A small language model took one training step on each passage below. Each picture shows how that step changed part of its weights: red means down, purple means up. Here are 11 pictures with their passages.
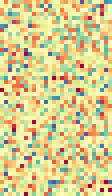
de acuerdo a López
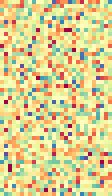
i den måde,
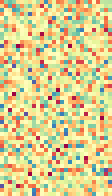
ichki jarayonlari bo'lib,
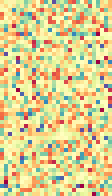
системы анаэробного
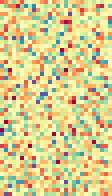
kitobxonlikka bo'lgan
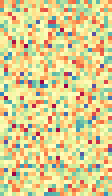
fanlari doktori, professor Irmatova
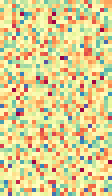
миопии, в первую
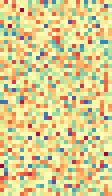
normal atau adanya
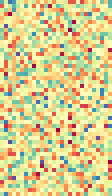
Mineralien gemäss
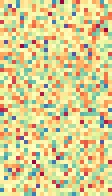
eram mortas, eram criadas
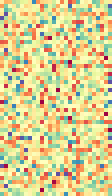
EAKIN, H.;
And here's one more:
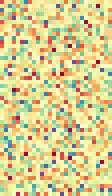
Секция II/ Минский
